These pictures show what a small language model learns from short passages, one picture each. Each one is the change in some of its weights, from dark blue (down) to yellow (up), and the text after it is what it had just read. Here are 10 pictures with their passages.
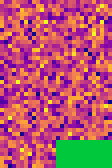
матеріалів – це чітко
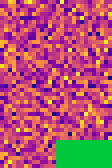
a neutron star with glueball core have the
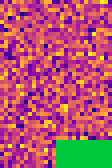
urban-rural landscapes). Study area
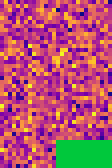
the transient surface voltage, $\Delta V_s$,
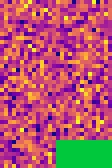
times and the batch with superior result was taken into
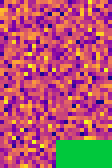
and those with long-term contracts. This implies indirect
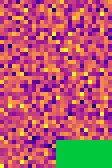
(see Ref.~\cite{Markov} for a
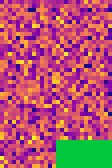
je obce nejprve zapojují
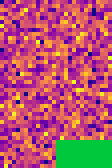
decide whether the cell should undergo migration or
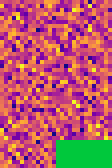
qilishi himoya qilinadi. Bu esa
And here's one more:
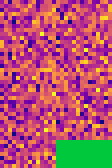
de las bacterias y su función es eliminar
